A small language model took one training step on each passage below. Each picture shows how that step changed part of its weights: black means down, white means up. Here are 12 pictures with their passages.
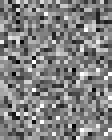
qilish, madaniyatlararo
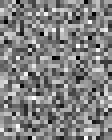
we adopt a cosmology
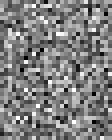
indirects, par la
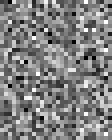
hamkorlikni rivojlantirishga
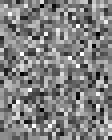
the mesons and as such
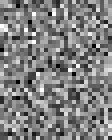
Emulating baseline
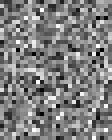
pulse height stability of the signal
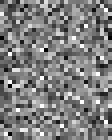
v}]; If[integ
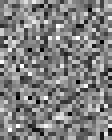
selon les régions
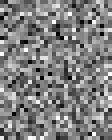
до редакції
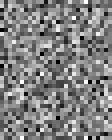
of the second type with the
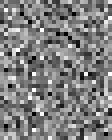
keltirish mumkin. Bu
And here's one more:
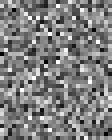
into the five-dimensional framework
